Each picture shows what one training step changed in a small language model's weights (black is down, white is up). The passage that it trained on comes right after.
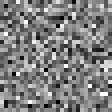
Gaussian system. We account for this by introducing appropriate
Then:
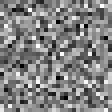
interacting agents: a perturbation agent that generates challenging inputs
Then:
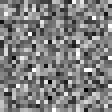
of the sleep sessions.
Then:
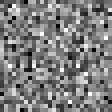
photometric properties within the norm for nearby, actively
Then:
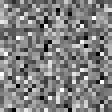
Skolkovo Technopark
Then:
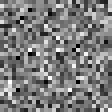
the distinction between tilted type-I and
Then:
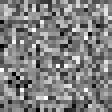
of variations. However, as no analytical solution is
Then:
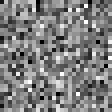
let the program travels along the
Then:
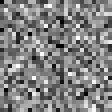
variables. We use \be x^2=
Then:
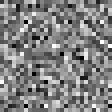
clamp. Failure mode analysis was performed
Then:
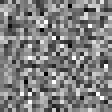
family of mixture models for longitudinal data introduced by
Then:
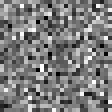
potential change in the entire spectrum of human social and
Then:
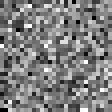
around 15 K and 30 K. We note that
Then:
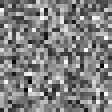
data for baryon asymmetry and Planck data for sum over
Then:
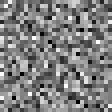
in proton-proton collisions is rather low,
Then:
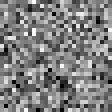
push the envelope of what is possible
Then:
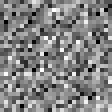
36: Annual Conference on Neural
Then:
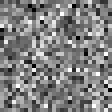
serve to bound the central region designated for
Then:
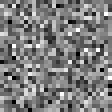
matches before and after rescoring.
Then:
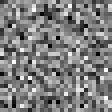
even more skewed during the kinematic stage;
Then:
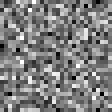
sub-sample was divided into 20\% validation set
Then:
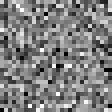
the Fourier transformation of $G_{0\lambda
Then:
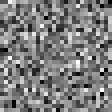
overhead in number of pulses and energy
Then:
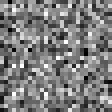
much better at energies around 400GeV.
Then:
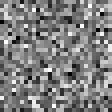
environment on galaxy evolution. Indeed one of the most
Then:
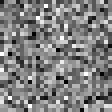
and coefficient of variation can be viewed as
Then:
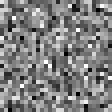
arguments were given for the case of Einstein's theory
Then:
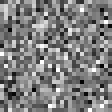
parameter $\alpha$ to influence the behaviour of
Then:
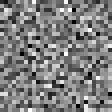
was done similar to the approach used in the
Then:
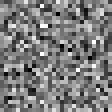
requires broadband or rapidly tunable laser sources,
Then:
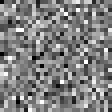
sums can be converted into integrals to
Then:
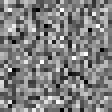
In addition, we have developed the MC simulation
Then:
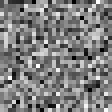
parameter dependent and suppressed for channelled ions, which
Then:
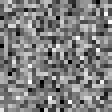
author's name %%\normalsize University
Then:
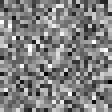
the dynamics while higher order terms in the
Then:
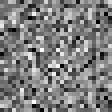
true positive, false positive, and false
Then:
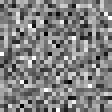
The state is: \begin{eqnarray}
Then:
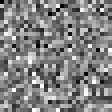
$-{\cal D}_{3}$. This differential displacement
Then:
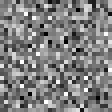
where $\phi(R)$ is the
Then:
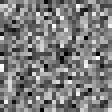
between performance and cost, and how efficient is
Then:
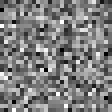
core levels, indicate that the Fe to Ni
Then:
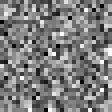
of the asymmetric OH stretching
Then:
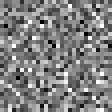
collapse, to compute the gravitational waveforms emitted,
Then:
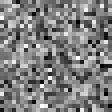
array was between 43 and 46. Observations
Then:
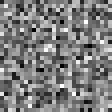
defined as the number of fluid particles across the height
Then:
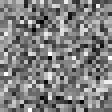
Even though the quantum channel capacity seems to be
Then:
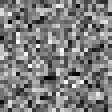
the Sznajd sociophysics
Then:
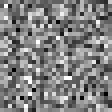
of a player's playmaking ability.
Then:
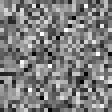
distinguish outliers of instrumental origin from those
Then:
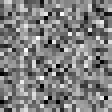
circular polarization components of the input beam.
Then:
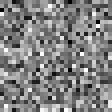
Boulder}% \affiliation{Sandia
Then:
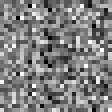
shot-noise floor, is
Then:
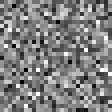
of above ten settings are reported. As shown in
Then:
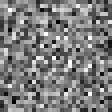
cosmology, independently of the mass of the
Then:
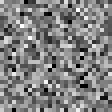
was adsorbed at 273~K
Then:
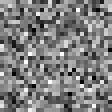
minimum side-peak in aperiodic
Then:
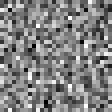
using PyTorch's standard unit normal
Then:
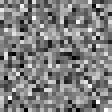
effect is not null), and if so, whether
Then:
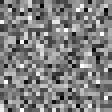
to a third-order polynomial (10 terms)
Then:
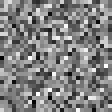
the remaining states define the extended component. This partition
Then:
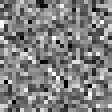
flow field calculated by the nth iteration.
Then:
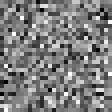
thermal processes sufficed to explain the intermediate mass
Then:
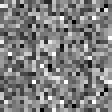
the data and the analysis objectives
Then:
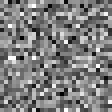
where ``blue'' indicates the measurements in the blue
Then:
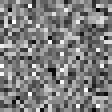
cosmology, larger departures {
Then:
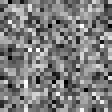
evaluate the reputation of a cloud service.
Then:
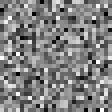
\gamma \le 3 $. For clouds with axial
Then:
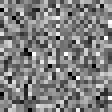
Dc magnetization measurements as a function of field were
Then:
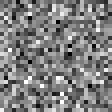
of the probabilistic function which permits
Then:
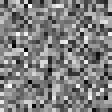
the SHN formed in the cold fusion
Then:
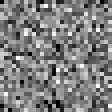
we can synchronize the duration of the timer
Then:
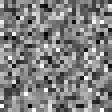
structure of the two allotropes differ
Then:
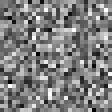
baryon mass in the chiral limit. In the real
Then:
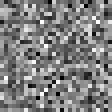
saturations [-] of the water and
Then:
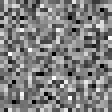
sidereal variations or other orientation effects one can derive
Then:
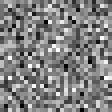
$H \otimes H$ is acting as
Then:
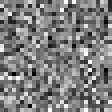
have recently evaluated classification outcomes using quantum-generated
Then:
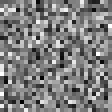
profile, we recover the DF from the simulation
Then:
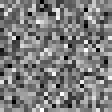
beam helicity for each target, divided by the
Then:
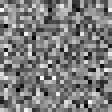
such as communication, people and emotions,
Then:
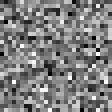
Evidence for pulsed emission was subsequently
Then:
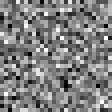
proper motion of the system. The results showed that
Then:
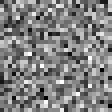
the form of a sum over an artificial
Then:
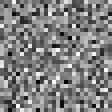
\end{equation} The boundary metric (at
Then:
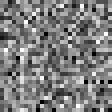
in eight intervals of the magnetic field.
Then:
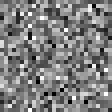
neutrinos to the SM, leading to seesaw
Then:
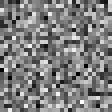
the time of matter-radiation equality at a scale
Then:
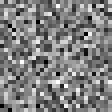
them onto the same output field of view at six
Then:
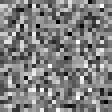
close to shadows. For these regions
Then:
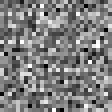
cipher and to identify the one with the
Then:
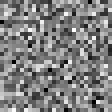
of all the phases become negative. Phase A
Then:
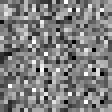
of the on-site Coulomb and exchange interaction on
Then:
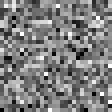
first order in $\epsilon$. This is so because
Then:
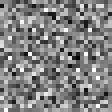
for households or commercial
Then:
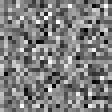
AstroParticule et Cosmologie,
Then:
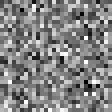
a given parton level CM energy
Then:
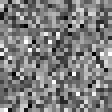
by animals?\end{tabular}
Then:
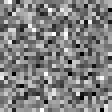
``High performance computing with a conservative spectral
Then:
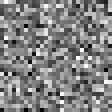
the SPH particles. We also adopt two models
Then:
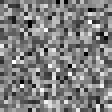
for comparison (the same as the overall thickness for
